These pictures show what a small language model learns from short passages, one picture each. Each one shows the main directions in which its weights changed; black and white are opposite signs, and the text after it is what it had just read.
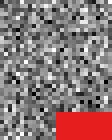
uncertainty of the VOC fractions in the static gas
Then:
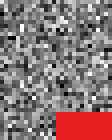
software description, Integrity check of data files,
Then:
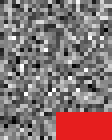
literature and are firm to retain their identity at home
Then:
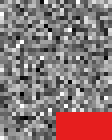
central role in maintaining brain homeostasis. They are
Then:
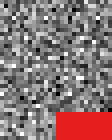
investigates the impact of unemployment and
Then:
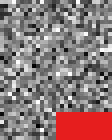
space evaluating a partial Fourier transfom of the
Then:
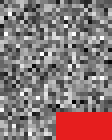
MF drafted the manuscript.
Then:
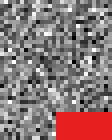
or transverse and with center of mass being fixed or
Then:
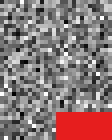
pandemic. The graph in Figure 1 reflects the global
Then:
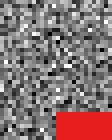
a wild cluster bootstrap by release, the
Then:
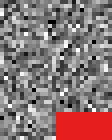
{\alpha(1-\alpha) \over
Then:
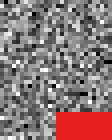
Wikipedia and folklore PDBI
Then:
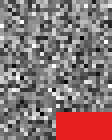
audio embeddings into the semantic space. $\pi$ is
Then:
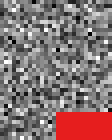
\frac{|\{p \text{ contained in
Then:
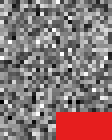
exists no significant difference between sub-samples. High school
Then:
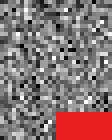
gravity or, more generally, Lorentz-violating theories
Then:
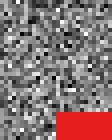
more universal than results of PB equation. It was
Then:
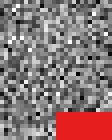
inter-annotator agreement computation. We will also examine
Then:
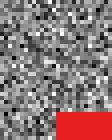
features. Summarizing the analysis of the effectiveness of
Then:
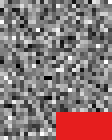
price at book value returns are consistent with
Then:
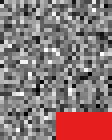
- property, almost $I\alpha$ - N -
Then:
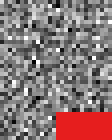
have to not be there. Alan: ... but
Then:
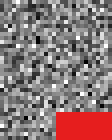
was there to study electricity. "Are you an
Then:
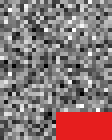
observe that the harmonic supercurrents persist at least up
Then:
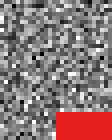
the square root of AVE. Table 3 shows the
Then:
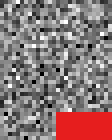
as the ability to avoid sudden collapses and
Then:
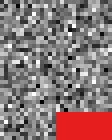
curve of the order of $\log 25$ for sample
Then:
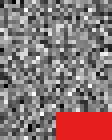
first case, we are talking about the orientation to different
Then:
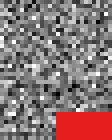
action sector can provide - Suggested practices for the conduct
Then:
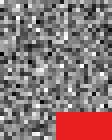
TX and RX at boresight with a single
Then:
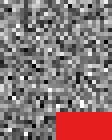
by the fact that AM05 is based on an two
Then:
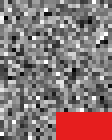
QD; the boundary is the spherical QD
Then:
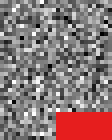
Photos could be requested at any time. For
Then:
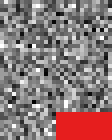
device of the viscosimeter. The shear stress
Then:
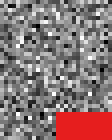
In this challenge, the European Commission pays special attention
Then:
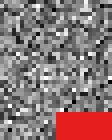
Purpose of the Study Intimate
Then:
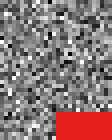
complications, such as comminution of the fracture
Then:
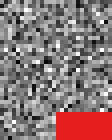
single-photon interferometer acting on the input coherent
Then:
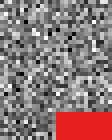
as wave vectors and Brillouin zone arise
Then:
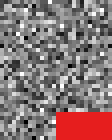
be incommensurate perpendicular to the chains.
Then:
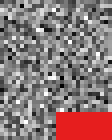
Schematic, illustrating the experimental geometry. The
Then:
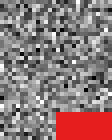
actual error and a-posteriori error estimate for
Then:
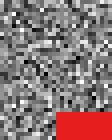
title = {An Introduction to Differentiable
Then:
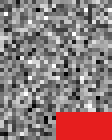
presents more varied reliability challenges, due to its constrained resources
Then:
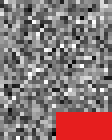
entanglement entropy of a generalized R-K state of the
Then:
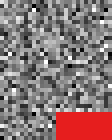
tools met. Figure 5, Figure 6, Figure 7,
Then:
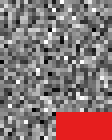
analysis found most of the emission to be from nearly equilibrium
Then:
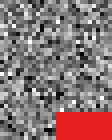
5.27 pm/V, respectively, which are
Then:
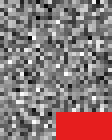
between states in these systems causes condensate concentrations to
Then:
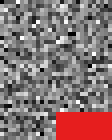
and poloxamer 188 was used as a
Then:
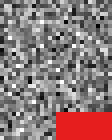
use in the light sector differs only by the
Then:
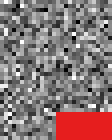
beam starts repairing its field distribution. The primary
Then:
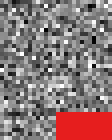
Overlap - What parameters are controlled? - Fiber
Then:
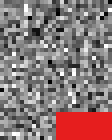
study is that a significantly higher level of addictive behavior
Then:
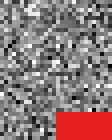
when going to the block algorithm. Secondly,
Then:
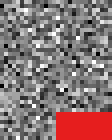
four very massive Majorana fermions. The massless state
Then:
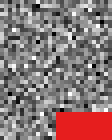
These images can change since they are allowed to move during the
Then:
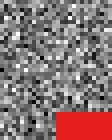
a superfluid in the BEC-BCS
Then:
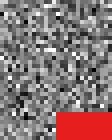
detected as part of one of these spikes in one
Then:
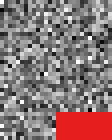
this experiment, we show that our CorGAN can also
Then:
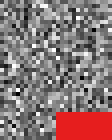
on the test body, changes sign. That is, there
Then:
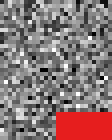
variables, expressed as \(\mathbf{A}
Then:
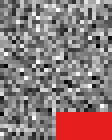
between genotypic changes and their phenotypic
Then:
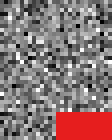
mass (EM). Secondly, we have studied the
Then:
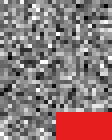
water, and volume. There is a whole range of values
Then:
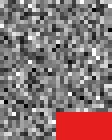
crazy sequential representations for 0000_{13} up
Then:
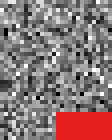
which is eventually set to be unity, we will
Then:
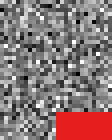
variables in scope at $\pi$}\nonumber \\
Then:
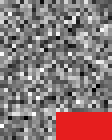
C. E. P., Nogueira,
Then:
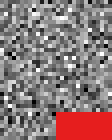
-- especially in international settings. This could bring with it
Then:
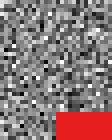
we propose Claim-Dissector (CD),
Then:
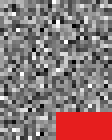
hematoxylin-eosin (HE)
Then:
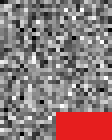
and compare them with the baseline method acting on the whole
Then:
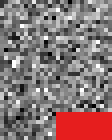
you with darkness like a befuddled man
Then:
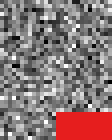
demographic, measured the number of months participants have been using
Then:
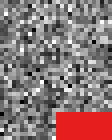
importance, especially for regions where enterprises are connected.
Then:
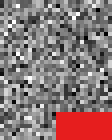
3D cameras are gathering. In
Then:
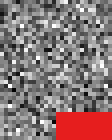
Authority. Other measures include, National Accelerated
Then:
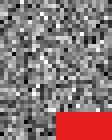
gradients. To do so, we adopt the
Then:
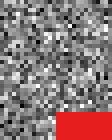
1. Introduction Phosphorus (P) is
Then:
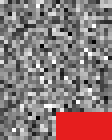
From the frontier period to the modern day,
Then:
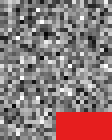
to show actual information below:**The author applied US
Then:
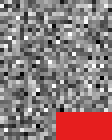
properly centered at $E_0\approx
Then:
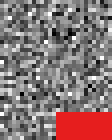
items had good discriminatory power and 1 item
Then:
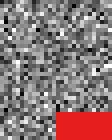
ScRuSi in the orthorhombic phase
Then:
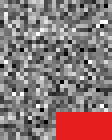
(HAR), where they reviewed different methodologies.
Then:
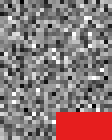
galactic nuclei (AGN), X-ray binaries and
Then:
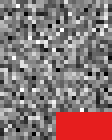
a pacifier thus seems to have a positive effect
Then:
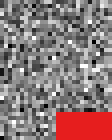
same as the original, this is according to the human
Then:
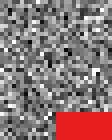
visual feature extraction brought a fully automatic classification.
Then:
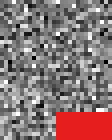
agent wants to explore and understand the environment that it is
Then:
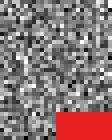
method described by (AOAC, 2016).
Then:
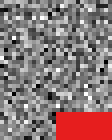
one, the Centralized Unidirectional
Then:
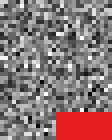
experiment and simulation, its tools must be scalable to this
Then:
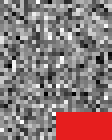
where structures form by the gravitational evolution of nearly scale invariant,
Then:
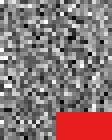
rhombs with acute angles 36° and
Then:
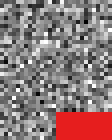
also a number of investigations on the stability of
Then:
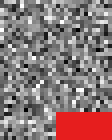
Our research work is closer to understanding the nature of relationship
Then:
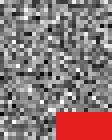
the English education system. The National Council for Education
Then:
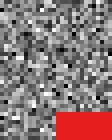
{ $pivot \leftarrow$ value of
